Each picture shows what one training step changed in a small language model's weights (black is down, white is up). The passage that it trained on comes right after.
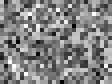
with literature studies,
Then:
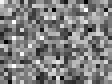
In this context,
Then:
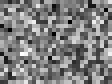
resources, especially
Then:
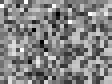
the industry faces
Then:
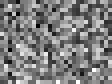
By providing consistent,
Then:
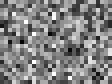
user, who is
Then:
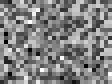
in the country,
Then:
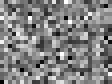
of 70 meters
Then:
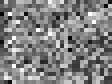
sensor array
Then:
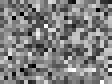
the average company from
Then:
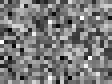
to 5FU
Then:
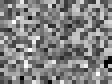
in hybrid capital
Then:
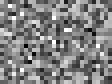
technique quantitatively
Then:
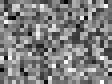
the cognitive process
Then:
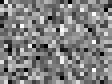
As shown in Table
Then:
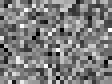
we can determine the
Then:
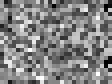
in effect,
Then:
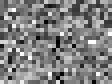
were concerned about
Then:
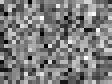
Problems of
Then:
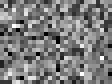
consequences for
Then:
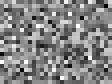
as bone.
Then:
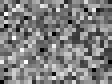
access route.
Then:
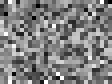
amend the
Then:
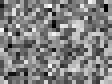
The urea
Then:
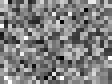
should rather be the
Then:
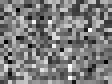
a green,
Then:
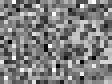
TTL low
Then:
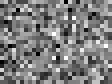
that only differ
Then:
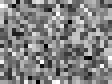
Aged organism
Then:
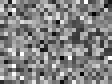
recognized as
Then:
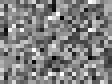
policy stakeholders interested
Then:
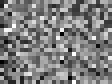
carried out show that
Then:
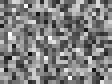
and disease risk
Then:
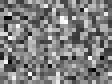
patients expressing
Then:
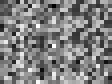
teaching of both
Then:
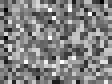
seasonal and
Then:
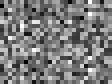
features a wide range
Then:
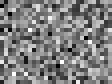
authors upon
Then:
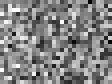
of this study was
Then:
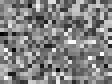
the case of
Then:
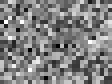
groups consume more
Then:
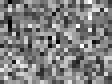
of depraved
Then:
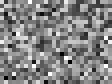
of States;
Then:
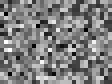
develop appropriate policies.
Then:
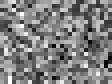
model in the
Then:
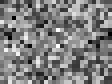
the typical working
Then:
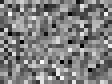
3D view.
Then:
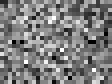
simple and easy
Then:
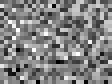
agent with matrix
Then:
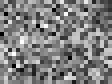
managing their
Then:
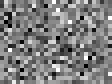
Figure 3:
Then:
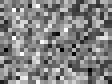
my design,
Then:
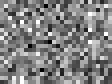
demonstrates reliability
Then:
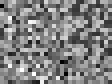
significant effect on
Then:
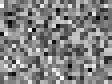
nexus of
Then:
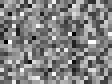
technique [15].
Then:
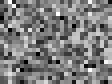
centuries had
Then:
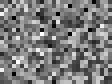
for analysis. The
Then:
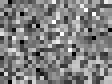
via sow's
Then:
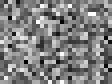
of finds.
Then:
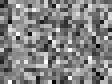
product, and will
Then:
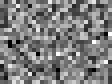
data combined with the
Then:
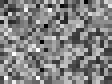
inhibition of
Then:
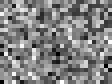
of innovative technologies
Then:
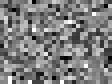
added into the
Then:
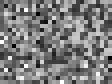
for automatic
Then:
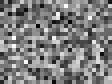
and confirmed as
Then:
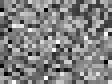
modeling attack
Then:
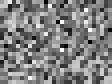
is becoming
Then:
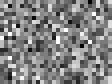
vision, image
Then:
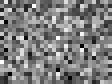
2. Host
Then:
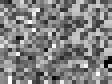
in the energy
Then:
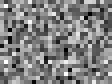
relative paucity
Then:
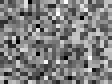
with varying
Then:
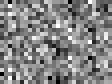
experimental group.
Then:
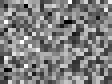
method obtains
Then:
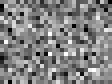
proof conclusion
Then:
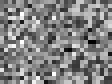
change capacity is
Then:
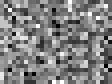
of various ions
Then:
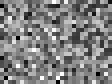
state category was published
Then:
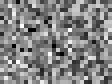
external models of the
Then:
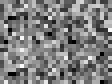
The experience of
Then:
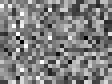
module. This
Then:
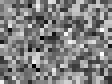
theories or
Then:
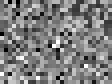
been characterised by
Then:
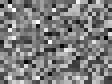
investigated were
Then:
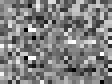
the presence of
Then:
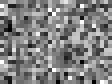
K V Q W
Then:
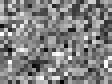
components of highest strength
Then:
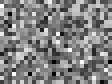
Wang, and
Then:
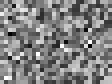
of the separation
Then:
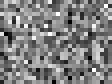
and placebo group
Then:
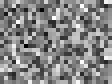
sins of the
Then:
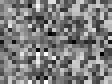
the examples of
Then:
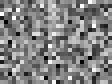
NK :
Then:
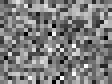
and is now a
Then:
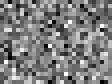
Green Spaces
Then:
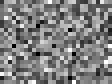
under five have
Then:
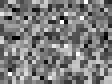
guide ring
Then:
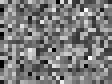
has a relatively high
